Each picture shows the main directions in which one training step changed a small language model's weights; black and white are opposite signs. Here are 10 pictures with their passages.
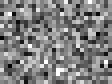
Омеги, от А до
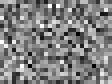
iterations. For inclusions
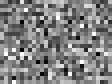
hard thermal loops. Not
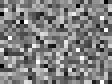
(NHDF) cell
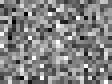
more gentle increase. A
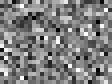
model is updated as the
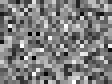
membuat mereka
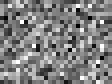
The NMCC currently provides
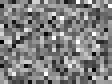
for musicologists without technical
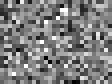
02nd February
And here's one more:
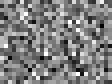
em horário de pico
